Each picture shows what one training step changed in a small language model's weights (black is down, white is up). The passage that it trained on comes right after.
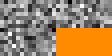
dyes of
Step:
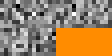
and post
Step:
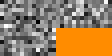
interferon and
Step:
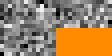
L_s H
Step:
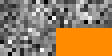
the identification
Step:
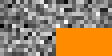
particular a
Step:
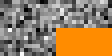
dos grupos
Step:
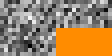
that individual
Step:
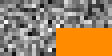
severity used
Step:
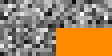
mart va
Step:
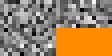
show that it is
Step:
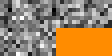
day by
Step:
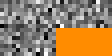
данных о
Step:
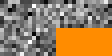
results VI.
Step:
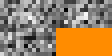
that the use of
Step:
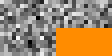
interested in
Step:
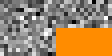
rotor pole
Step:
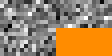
data items
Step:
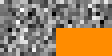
upper and
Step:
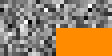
complicated by
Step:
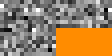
- риск
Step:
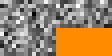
in nature as
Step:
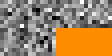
B6 and
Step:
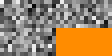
has to do with
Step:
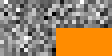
libri di
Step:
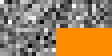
significantly in the
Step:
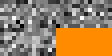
humana de
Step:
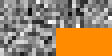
base nos
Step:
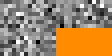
la Figura
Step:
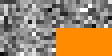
los datos
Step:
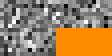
the times
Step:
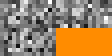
and the quality
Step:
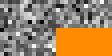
the feature
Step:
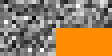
in deep
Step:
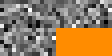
ma anche un
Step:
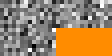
of male
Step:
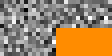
desde o
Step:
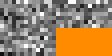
reason is
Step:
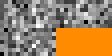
the course
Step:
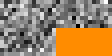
in terms of
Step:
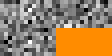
following the
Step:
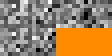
and test and
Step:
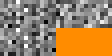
es la que se
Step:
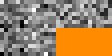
va uning
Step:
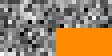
the following
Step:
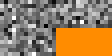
cause for
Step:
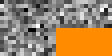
modo a
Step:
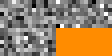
ter pelo
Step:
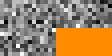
This heater
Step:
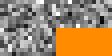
taklif va
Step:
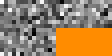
matar a
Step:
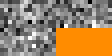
the date on
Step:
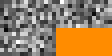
to offer
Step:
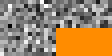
Result are
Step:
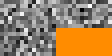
mention of
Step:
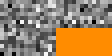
3, probe
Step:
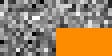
para pegar
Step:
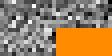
method. With
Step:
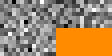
Liste zu
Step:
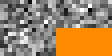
aan dat
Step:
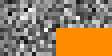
design of input
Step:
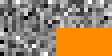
a pour but
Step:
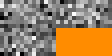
to make
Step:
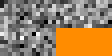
se basa
